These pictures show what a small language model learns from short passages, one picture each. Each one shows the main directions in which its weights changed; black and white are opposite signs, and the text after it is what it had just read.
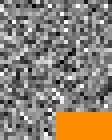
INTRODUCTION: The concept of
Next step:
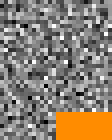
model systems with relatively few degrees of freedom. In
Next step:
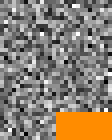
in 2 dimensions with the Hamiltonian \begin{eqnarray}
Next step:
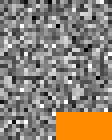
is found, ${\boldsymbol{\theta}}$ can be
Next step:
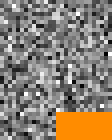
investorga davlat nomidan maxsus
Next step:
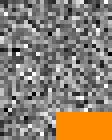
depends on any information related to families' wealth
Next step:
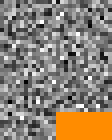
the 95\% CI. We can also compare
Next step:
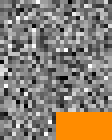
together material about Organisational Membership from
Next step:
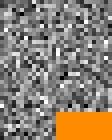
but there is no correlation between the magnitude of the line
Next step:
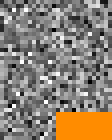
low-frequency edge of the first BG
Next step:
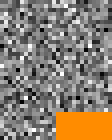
variation at $L=2$ [$\delta
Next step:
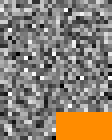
bacteria in the soil by encouraging the
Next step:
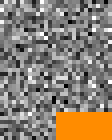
while the intensity increases with distance from the center. This
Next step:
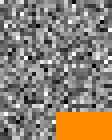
do not display phase de-mixing, which
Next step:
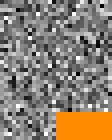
gobiernos han erigido
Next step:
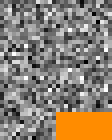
de referencia j (que para el presente
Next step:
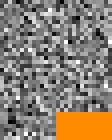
and through-thickness stress. Two
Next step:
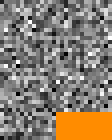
physical and mental health, an integrated approach to the formation
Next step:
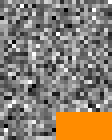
o‘zgacha o‘xshatish
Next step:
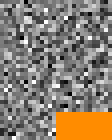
to the erosion and undermining of the
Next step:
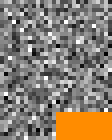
The concept of functional value analysis in strategic
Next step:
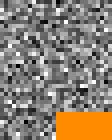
Choriyevich, O'zR
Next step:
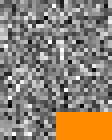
At time $t$ the transfer function of the
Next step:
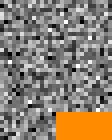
Forest, Convolutional Neural Network
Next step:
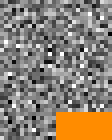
to which the actual Q time-evolution
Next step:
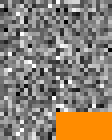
paralellığı dikkat
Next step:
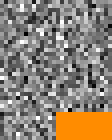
meditation or astrological activities. According to
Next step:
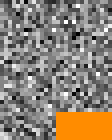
Digital Entrepreneurship and
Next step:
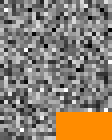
such as length or mass, relative to a unit of
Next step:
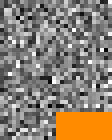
= a^{\dagger} a + b^{\dagger}
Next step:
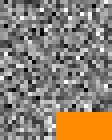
to be detected are temporally overlapped and
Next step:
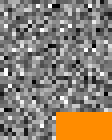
that being single increases the likelihood of rural
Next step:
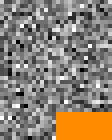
sanoat shaharlarida aholining
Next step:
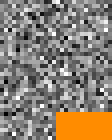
of the Potts models. Our aim is to
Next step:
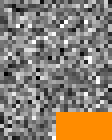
by saying that the interacting theory ($g
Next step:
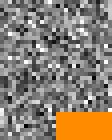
so'qir“ so'zidan
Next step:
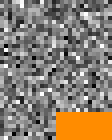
with local interactions, and that in certain conditions
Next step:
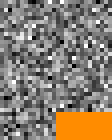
tensor-wise TEE enables direct data transfer between
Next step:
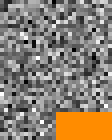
GENETIC ASPECTS AND
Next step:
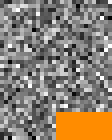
Clustering and Deuteron-like
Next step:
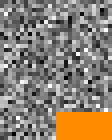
pixel-based CCD vertex detector
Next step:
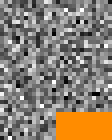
por esta punta, la de atrás
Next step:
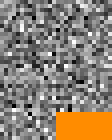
the physical origins of these symmetries are
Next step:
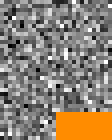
the cosmological viability of the solutions, we have
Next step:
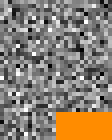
праці (зайнятість і
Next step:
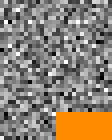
Large, Extra Large \item
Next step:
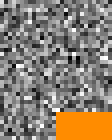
local or national setting, the role of the
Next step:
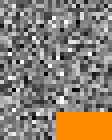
We consider the random walk model \be
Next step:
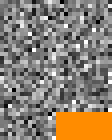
each channel produces varying number of videos over
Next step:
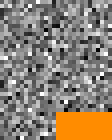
compared to the initial number of ones. This value is
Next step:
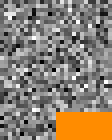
the flammability of cellulose fibers
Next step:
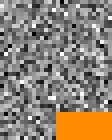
222 respondents was taken from 28 electrical
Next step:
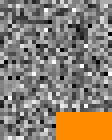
الرص المطلوبة
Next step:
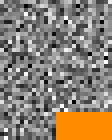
U-Net-like architecture with several advantages over
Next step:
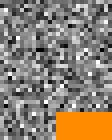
time, Who, with right foot pendant
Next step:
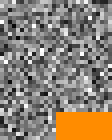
differences in the CF measured by the cloud camera and
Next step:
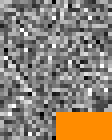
igualdade e da possibilidade de
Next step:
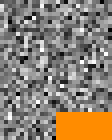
территории и отражает
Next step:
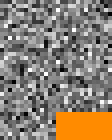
податкові аспекти, що
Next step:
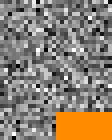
disjunction. For certain classes of property
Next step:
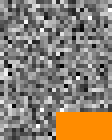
in speaker representations achieved through cross-modal
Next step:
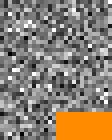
same jargon.*” (P7).
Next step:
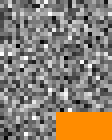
метод для обґрунтування
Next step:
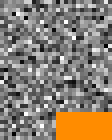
tutish muhim ahamiyat kasb
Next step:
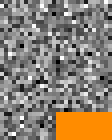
increase arising from the contribution from the Gd and
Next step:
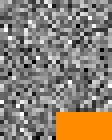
is strongly reduced increasing the muon detection efficiency defined as
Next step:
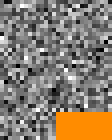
ausgehen, dass strukturierende
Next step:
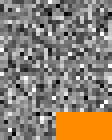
operations. Controlled tests verified the
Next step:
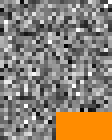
line, IgM or IgG
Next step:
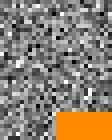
and disposal of this type of effluent
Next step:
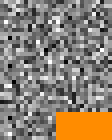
be dwelt upon. The concept of the
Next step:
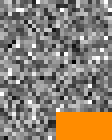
junction as defined in [12],
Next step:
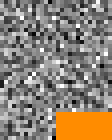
are open to growth (Core Values); also
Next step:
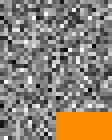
on ML-10M server, and
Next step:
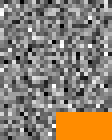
pathways nature as support for economies and people
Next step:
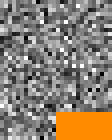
Torino, Corso Duca degli
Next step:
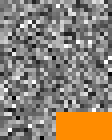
daily time-in and time-out of the
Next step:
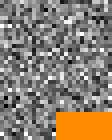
cannot significantly constrain the parameters $h$ and
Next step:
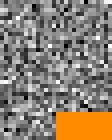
random step is chosen from a normal distribution with standard deviation
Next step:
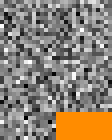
ham mustahkamlashadi. 3.
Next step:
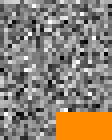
Based on this observation, it is possible to build a
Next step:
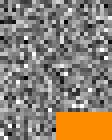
xorijiy tajribalar bilan
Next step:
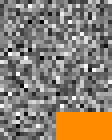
Technology programme at LIACS, Leiden University
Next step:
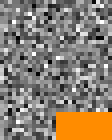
based on Fisher information} After the
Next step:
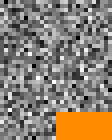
would like to point out that our assumptions are different
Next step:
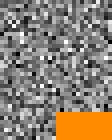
1 of the Case Study Sites,
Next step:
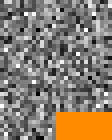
to be 29.25 µg/ml compared
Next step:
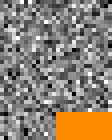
DELIVERABLE REPORT
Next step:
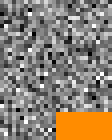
of these samples was observed using a high-resolution
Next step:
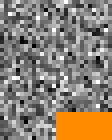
daarbij passende controle op het
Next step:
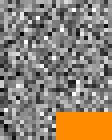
even 20.5 dBm per wavelength to meet
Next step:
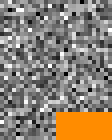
quanto a imaterial são dimensões
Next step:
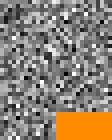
eritmasi maksimal optik
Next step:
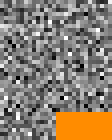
happens very slowly. On the
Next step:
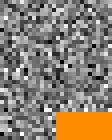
We find $J^{xz}_1$ to
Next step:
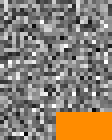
running simulations using the full cubic Galileon
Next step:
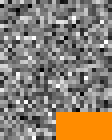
Muqaddas Mirzaolim qizi
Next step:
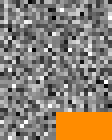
occupants. The experimental tests will proceed in the
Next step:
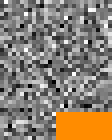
to combine them to create a whole that is better
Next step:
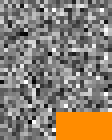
XALQINING YUKSAK
